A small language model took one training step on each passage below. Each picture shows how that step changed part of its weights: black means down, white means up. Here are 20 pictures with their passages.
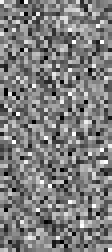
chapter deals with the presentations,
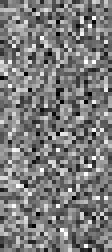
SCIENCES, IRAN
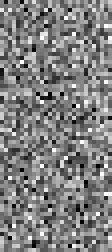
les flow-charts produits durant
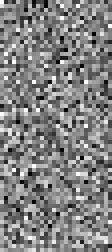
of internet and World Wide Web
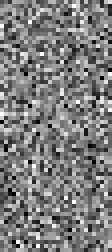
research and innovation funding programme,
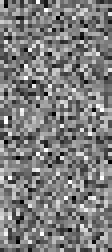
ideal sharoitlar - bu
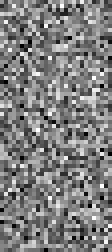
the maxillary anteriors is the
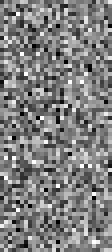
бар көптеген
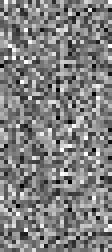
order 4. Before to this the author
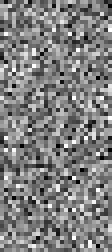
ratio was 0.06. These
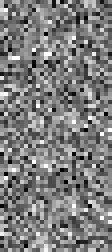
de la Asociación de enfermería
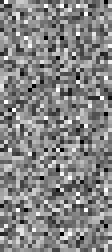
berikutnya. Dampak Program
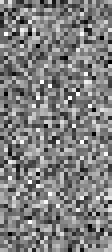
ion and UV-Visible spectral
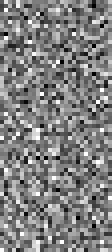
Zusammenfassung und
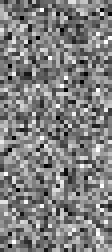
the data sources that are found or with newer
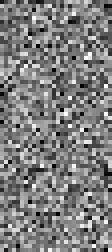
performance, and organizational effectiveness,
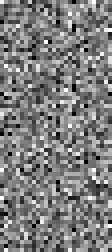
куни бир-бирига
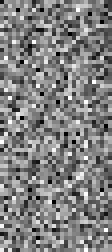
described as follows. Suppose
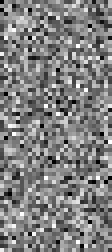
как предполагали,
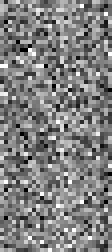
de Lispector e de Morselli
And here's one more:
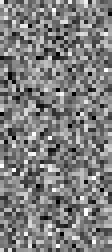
as Hardware and other factors also change
